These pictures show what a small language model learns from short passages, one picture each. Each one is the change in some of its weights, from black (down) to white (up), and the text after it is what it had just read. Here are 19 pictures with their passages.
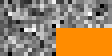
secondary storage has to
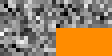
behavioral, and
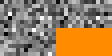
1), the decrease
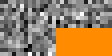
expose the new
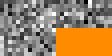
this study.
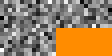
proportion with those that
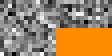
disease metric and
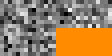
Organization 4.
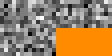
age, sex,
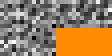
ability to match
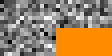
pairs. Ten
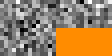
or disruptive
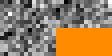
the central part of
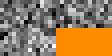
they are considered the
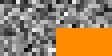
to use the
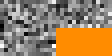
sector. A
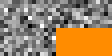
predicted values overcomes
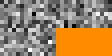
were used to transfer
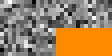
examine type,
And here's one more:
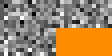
be moved along
